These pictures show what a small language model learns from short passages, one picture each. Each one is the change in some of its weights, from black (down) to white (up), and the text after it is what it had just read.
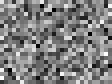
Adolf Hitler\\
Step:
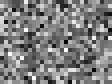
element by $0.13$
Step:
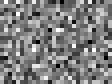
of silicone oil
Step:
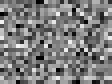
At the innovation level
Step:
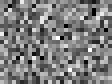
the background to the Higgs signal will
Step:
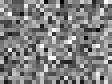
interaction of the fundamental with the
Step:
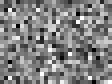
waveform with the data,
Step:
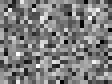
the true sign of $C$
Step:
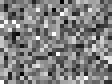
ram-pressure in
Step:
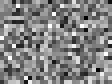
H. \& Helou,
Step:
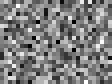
of the outer barrier
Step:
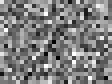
a thermal model is presented. The
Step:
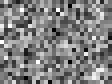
phase-reversed. In
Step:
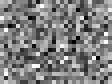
$f_A$ is the
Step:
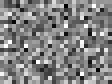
theory [4]. Therefore the
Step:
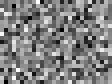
in a cone of about
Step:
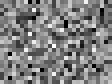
and $v_\phi =
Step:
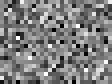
the distance between the typical user at
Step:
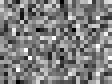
using the state of the art
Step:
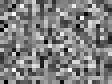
field. We propose to
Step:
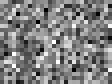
The energy barrier,
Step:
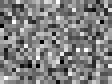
which indicates the rank of a
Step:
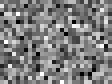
invalid, and the temperature
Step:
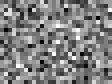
an algorithm that finds a
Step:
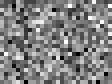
anti-de Sitter
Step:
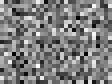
optimization problem. % It not
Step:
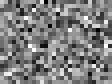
rate $\alpha$ values for
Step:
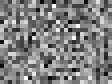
by absorption cutoffs). However
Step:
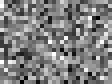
event data, the aspect solution
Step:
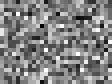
state and gives the band structure presented
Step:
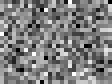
complete graph \cite{ER}
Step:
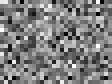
pixel in the original image
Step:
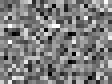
determined empirically from a
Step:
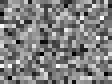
most secure encryption
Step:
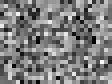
in a time domain to a frequency
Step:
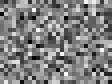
and one passes further
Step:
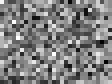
a conductivity of $\sigma =
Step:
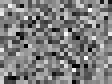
large distance, a stop in
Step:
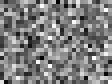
that a local error will only have
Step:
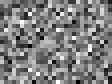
bolometric luminosities are
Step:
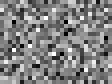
16M particle realizations.
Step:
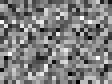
series of outbursts separated
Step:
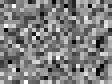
provided the most accurate location prediction and
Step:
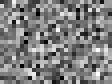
to 1.8 for the
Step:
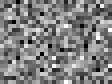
gravitational field up to and including
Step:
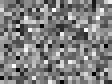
motion due to application of a
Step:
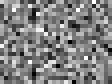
kernels goes beyond the
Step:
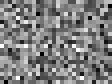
bulk gap is shown clearly to
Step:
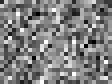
the foil. At the
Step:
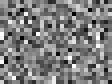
(theoretical) uncertainty in
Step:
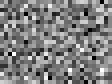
ringlet in equilibrium,
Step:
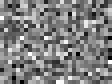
smaller coils surrounded
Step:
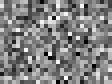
density for the wave packet
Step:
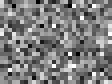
ions, or eventually can
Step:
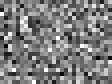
backgrounds with noncompact time
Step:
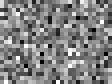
bulk properties of Gliese
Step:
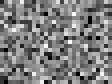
{\it Phys. Lett.}
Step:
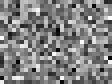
This paper considers recovery
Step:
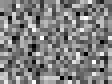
under BGL. %
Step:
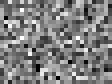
is then added to the
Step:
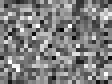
the baryon number current,
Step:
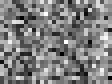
a non-Abelian
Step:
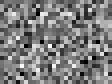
to the limited forward detector
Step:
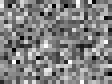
there were several black and white
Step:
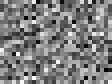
of $g(r)$ while
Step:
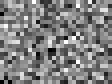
we can consider the bird's
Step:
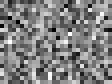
the imaginary part outside
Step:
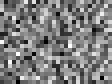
of the evaluation of the color
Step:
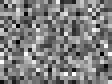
conductivity at low frequency. While
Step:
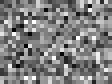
remarkable synchronization
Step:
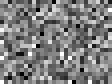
findings in TF configuration.
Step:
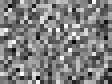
the gravitino mass is driven
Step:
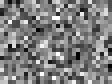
Some comments are in order
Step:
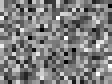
line) is the one with the
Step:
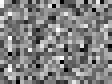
shown in the figure is the sum
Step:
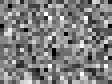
studentesse tra i 14
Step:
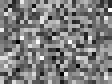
the rate equation to capture the time
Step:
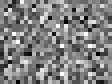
the currents in the two
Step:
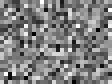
two ends of the channels in
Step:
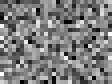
gratings can be directly
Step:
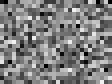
to more than $20\%$
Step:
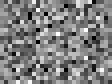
have $f(x;
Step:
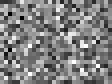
| email | notification
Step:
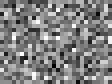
The inter-band impurity scattering
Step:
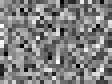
upstream of the shock
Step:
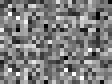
availability} All data used
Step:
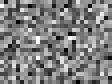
the long range moves describe above
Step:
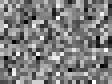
is minimum. The loss of
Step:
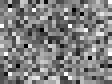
all samples, that the critical current
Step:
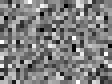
have optical depths that
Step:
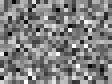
in both cases the theoretical predictions
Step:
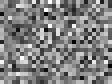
example, in Fig. 9 we
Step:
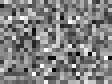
QCD fractal structured
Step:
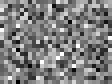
The model thus exhibits a
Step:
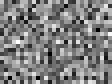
in the presence of dynamical quarks
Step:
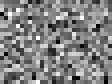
theory can be canceled by
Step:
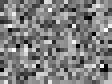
$txn$ and
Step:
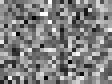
a displacement of the
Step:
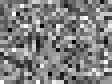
cases due to a subtle
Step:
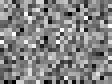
construct deviations of the
